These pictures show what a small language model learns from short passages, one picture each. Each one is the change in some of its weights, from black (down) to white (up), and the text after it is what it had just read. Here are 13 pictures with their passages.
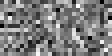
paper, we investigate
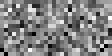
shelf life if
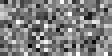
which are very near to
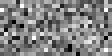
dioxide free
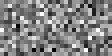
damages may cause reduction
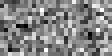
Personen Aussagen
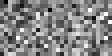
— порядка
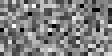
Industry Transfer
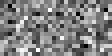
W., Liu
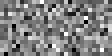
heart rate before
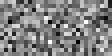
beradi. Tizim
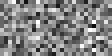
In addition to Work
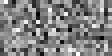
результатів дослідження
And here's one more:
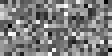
which influence equity.
